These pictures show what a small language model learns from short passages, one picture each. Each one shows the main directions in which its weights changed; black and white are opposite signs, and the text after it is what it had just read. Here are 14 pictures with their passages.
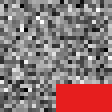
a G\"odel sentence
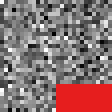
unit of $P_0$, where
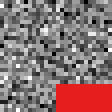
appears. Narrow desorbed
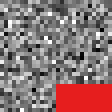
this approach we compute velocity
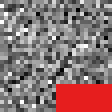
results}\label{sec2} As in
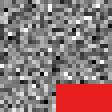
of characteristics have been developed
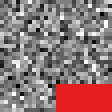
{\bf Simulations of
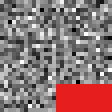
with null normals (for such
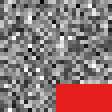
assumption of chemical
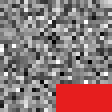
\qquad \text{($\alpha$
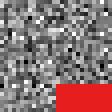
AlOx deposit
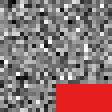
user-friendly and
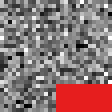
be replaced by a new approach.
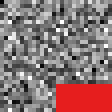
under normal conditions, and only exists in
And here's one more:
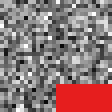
media, dating apps,
